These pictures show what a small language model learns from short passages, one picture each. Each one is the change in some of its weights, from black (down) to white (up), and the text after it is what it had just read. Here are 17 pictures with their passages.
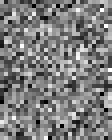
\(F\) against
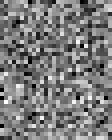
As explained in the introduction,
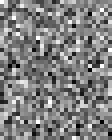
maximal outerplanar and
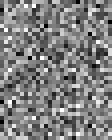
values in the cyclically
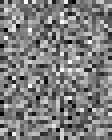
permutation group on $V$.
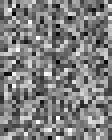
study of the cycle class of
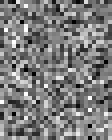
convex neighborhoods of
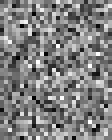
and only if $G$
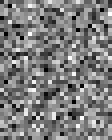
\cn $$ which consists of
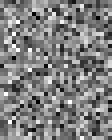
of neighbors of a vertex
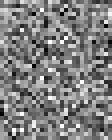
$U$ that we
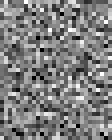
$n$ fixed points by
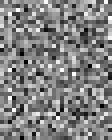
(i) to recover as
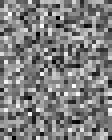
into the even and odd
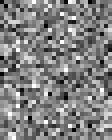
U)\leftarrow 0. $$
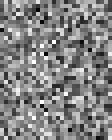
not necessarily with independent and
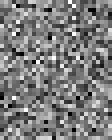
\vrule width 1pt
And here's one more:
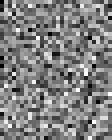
Department of Mathematics and Statistics
